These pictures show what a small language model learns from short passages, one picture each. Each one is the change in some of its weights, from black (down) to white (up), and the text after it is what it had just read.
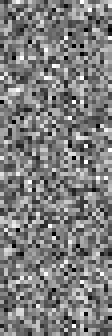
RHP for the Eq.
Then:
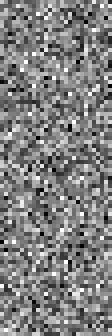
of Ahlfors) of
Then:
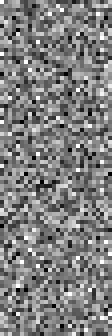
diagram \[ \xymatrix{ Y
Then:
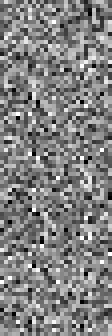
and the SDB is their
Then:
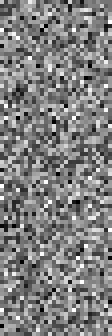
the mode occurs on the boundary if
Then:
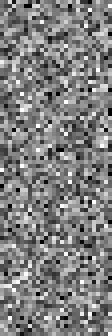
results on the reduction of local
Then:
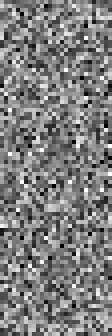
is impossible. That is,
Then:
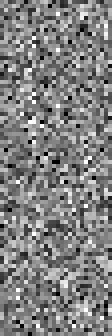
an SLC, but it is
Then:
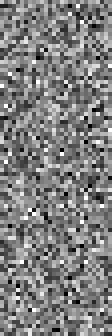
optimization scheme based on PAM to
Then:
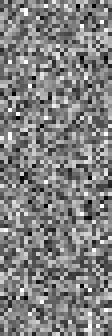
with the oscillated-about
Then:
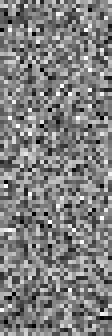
symmetric $G$-stable rank and
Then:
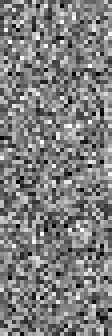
\ref{equiv}) that we
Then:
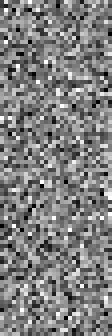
Finally we provide families of monomial curves
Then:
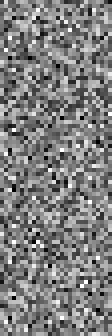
learn the priority policy.
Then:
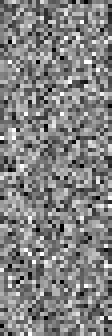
type and holds under a priori boundedness
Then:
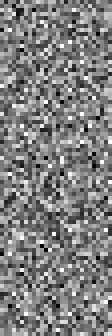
that $m_{S}$ is
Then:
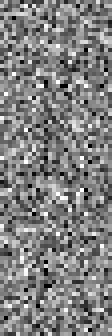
of FAS pulses.
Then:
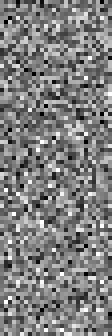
Proposition \ref{refined
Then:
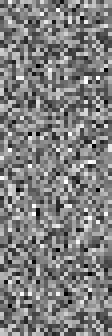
\end{equation} provided
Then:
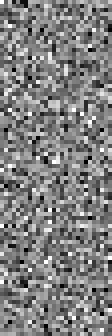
related BSDE systems. We
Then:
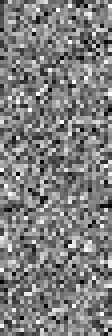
$\pi$, in an occurrence
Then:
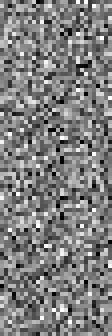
at least for large $n$.
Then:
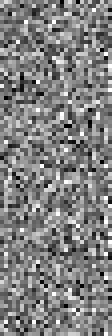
= n$ (constant function
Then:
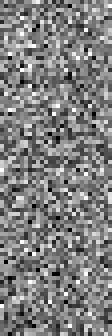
Todd, H. S.
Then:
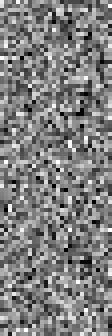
a posteriori error estimation
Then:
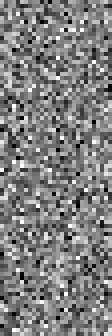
Since~$\theta_2$ vanishes
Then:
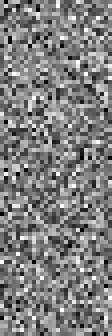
the final theorem we add, to
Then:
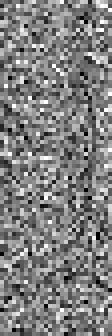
maximale de $F$ dans
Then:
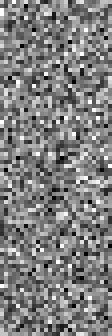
$-\infty$; this is dealt
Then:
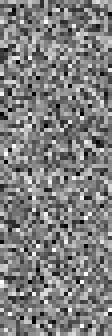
data, the average MPC performance
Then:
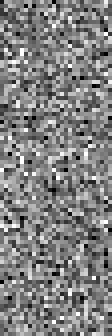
system $|\partial F|$, and if
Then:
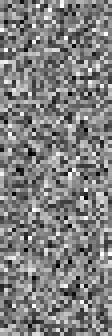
to a variant of that
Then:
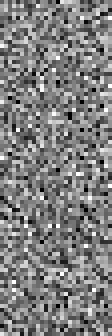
\left\langle \nabla
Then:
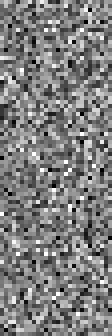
based on distances, such as
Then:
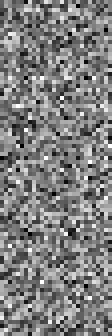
2$). The slab determined
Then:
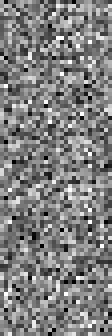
$S$ is a subspace,
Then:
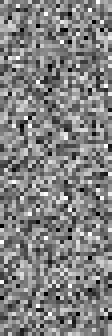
remarks on future directions.
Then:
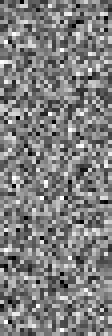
to the given constant state under the
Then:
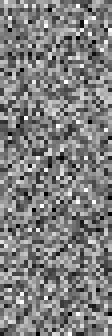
has two $p$-cells for
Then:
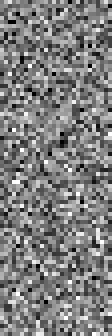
in this case, all conditions are
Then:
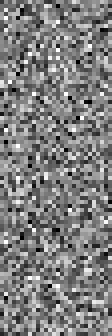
{-1+\delta})$ uniformly
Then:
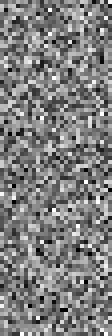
For this a large table of
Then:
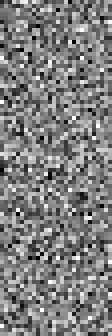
affine, then so is the projection
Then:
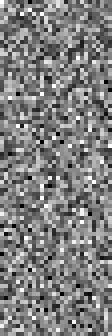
finite, connected graphs with at least
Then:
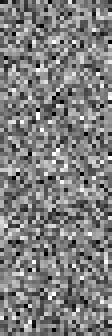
be generated by some transformations, we
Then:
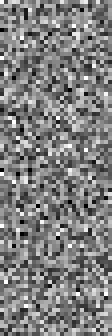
fundamental forces. When taking the spaces
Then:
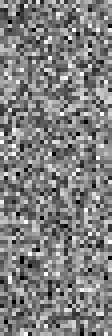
the same $\sigma$-type over
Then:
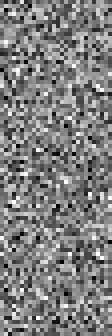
a multivariate regular varying distribution are derived
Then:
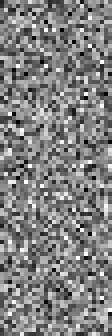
formula, \begin{eqnarray}
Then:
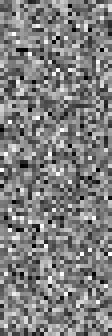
u_0)$ on the time
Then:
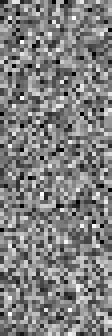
circle map, which we will denote
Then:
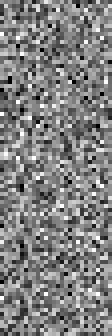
continuous semigroup on $\cD$.
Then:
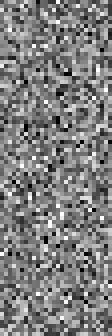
representation of $A_1$
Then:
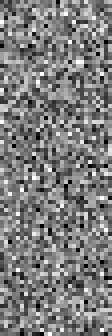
$\tau(B) \circ
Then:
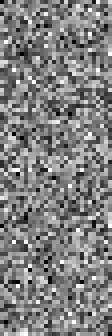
attention on the discussion of the
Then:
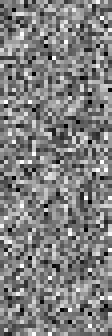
bottleneck lies in
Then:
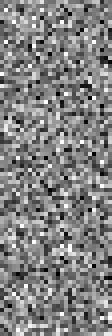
and rational $BC$ cases,
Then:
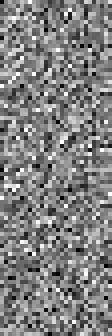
theory of numbers, J.
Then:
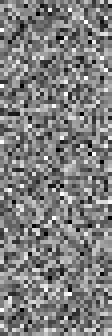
varieties of exponent $n$. These
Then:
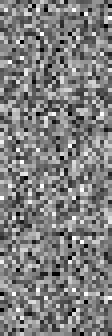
that coincide when restricted to $\eu
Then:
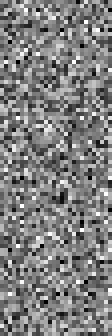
the known rational point in each of
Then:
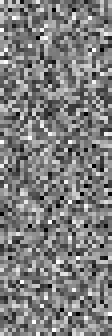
with three right angles and one
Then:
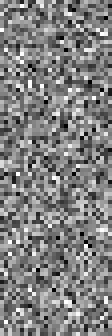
the Darboux vector denoted by
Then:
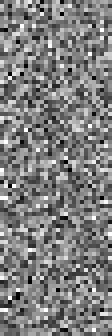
of {\it admissible Hamiltonians}
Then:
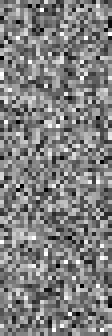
We compute the following in two different
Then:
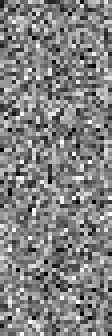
notations, we have $$\forall
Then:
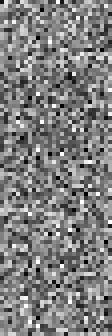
proof of H. Cartan's second
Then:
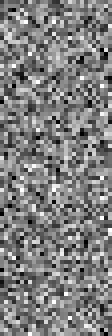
)}{\lambda +i^\alpha
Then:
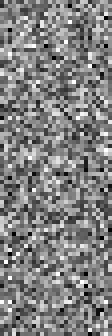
espace. Cela
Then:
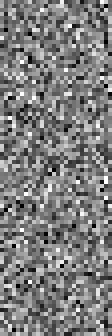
well defined. Furthermore, by the
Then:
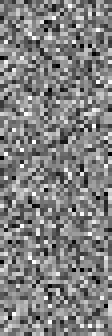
In this article, we study the
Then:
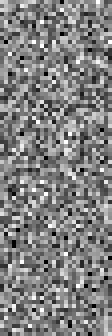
\item Does the rainbow
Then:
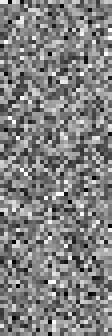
which can reduce the cost of
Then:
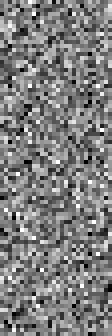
defined the lexicographic derivative
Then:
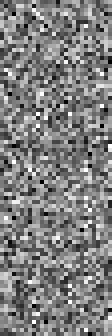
e(G)$ and similarly
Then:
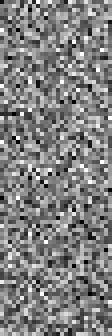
if and only if there exists
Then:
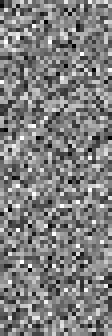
this case, the series is
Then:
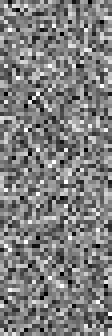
of Theorem 8.2 in
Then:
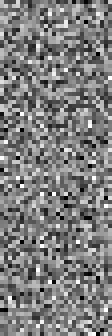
\mathbb{C} \setminus
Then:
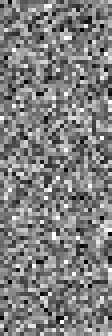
W$ is not zero. Let
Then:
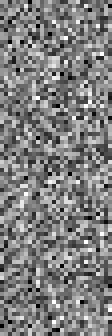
chord. This property will be
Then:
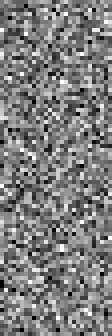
positive integers, $n\geq
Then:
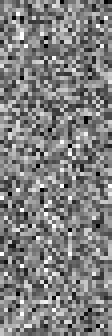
violations in both testing
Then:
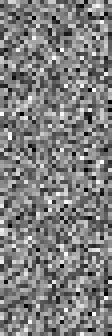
estimates. \par Assuming,
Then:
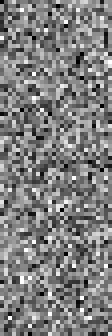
be. For example, one can
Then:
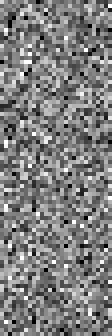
C*-envelope of
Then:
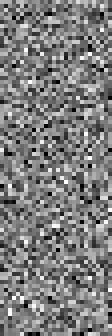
1 \end{array}
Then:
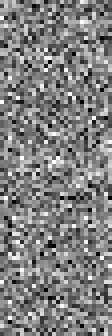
\in A_n$ for
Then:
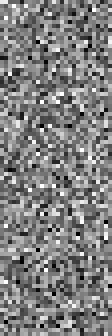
spherical chiral inclusions.
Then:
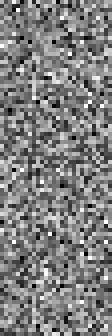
real Bott manifolds of dimension
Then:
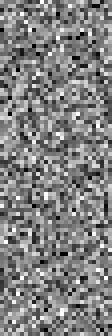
sum above, for every $m
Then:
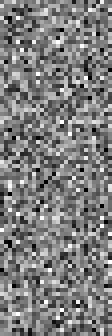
$\kappa >0$ such that
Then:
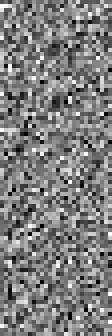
to create a computer algebra
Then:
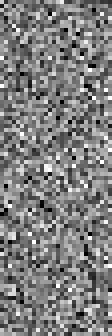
entries (in $C$) are
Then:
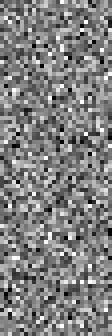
in the first $r$ rows
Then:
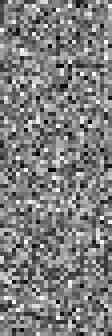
in $\cF$, then the
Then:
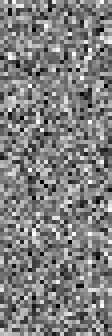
\newblock Updated and
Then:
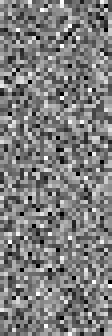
reduction of $J$. Since by
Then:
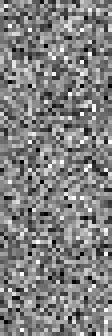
$S_v$ and events
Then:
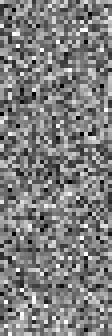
tg,\ out$ to indicate
